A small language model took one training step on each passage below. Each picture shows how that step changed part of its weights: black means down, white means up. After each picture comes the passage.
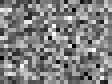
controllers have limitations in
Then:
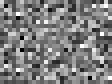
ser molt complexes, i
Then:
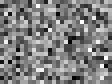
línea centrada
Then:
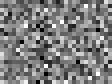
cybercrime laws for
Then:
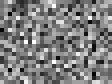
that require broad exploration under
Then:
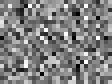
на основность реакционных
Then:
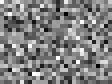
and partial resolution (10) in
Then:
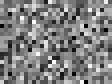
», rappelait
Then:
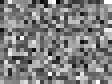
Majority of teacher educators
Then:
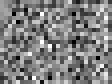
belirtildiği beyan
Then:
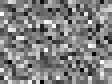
are known. For an estimate of
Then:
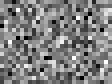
participar en iniciativas
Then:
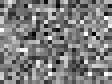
takes one coherent state into another coherent
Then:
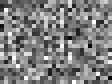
the non-equilibrium fraction of
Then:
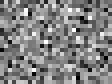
The package consists of 4
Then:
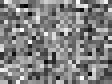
thus is nontrivial.
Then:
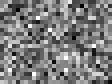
When the fan works at its
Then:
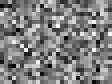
a consolidating organization may
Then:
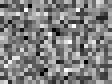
Bholam lamp As a
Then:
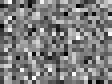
is therefore a quantitative measure of
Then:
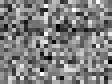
use ML in the future.
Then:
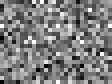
- Неясно,
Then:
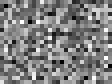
criteria for a sufficient soft operator
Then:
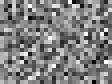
aludiendo al conocimiento
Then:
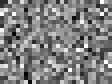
Superior temporal gyrus
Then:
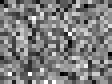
spectrum projection along the line of
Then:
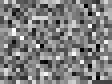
\institute{Department of
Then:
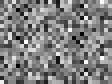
शैली छ
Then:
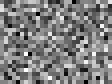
glass; recycling
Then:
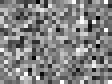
composition and stability constants of
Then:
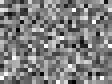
of stress hormone.
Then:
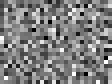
let $\mathcal{C}$ be
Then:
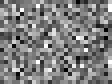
sutures were removed after 12
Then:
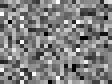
as a solitary gravitational
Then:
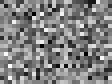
continuous derivative of the electron charge
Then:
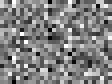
optical depth. Phasing the spectra
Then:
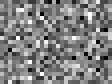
de APPs con
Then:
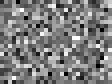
CS was supported in part by
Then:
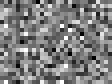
contextos vulnerables. La
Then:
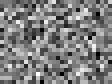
- blue, two profiles with
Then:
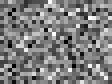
and the results can be assessed
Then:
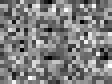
kurikulum na
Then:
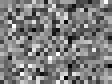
We assume that a weighted
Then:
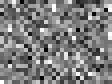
were recorded quite early as compared to
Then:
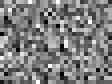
palabras, aunque
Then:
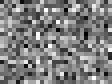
kind of dramatic external
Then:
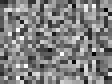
ply level mechanical and residual thermal
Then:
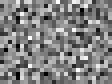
pratica didattica
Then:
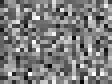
Alice has obtained the state
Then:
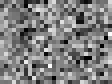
recommendations have been entirely
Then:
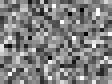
afectar por esta clase
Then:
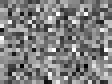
twelve figures, and
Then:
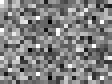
& \ditto &
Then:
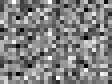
standard Newtonian gravitational potential.
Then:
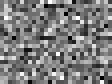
due to crossing the pion
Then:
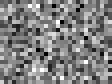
affect people’s lives.
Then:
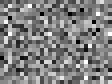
pulsar wind from one
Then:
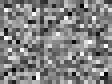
$i_2$ label particles
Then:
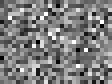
was also Super Bowl
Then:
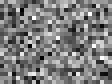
by providing the population with clean
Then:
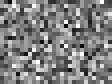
decreasing field sweeps.
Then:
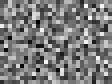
into Indonesian, the
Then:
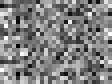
color changed from an initial
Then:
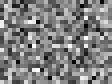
with academic adaptation among East
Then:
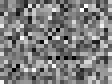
природных глинах
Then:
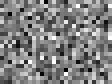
/ Editora 34,
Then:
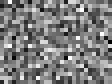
to satisfy the readers.
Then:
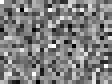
channel opens. For operator
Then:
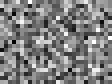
Marcos. Teve seu
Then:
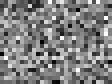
our system there is a very
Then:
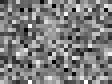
more information about other options that
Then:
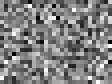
overview of these five aspects.
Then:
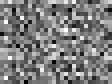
follows from the fact that if we
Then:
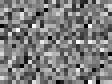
учёный, 3,
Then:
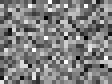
Weed Infestation
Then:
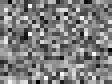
abrasion resistance and thermal
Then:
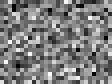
are some new elements which make the
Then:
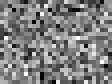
the changes rates to understand and compare
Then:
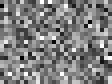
48 million couples and
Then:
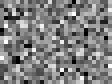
autor defiende la
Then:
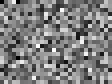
the related queuing system should
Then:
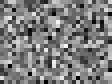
– if the parameters are chosen with
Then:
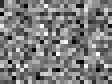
з урахуванням
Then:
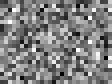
commit suicide can be
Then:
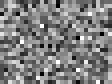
за енергични
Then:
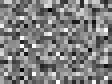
as to why they differed in
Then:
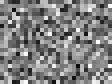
materially assist scholars
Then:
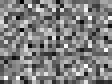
population with diseases of the
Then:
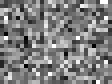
of rhododendron to
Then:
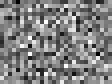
ternary mixture with only type
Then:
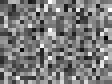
Summarizing the results from
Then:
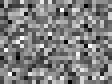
and vortex lines traversing the
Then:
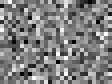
thus contributing to an overall increase
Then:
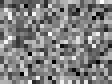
27 parameters (observed variables)
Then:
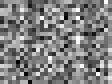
acceptable agreement at high and
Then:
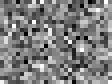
approaches addressing many recommendation
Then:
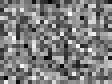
AFTER BREAST
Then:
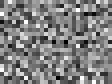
is decoded as a long
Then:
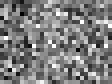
of accounting known as financial
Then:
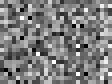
intricate and, because of
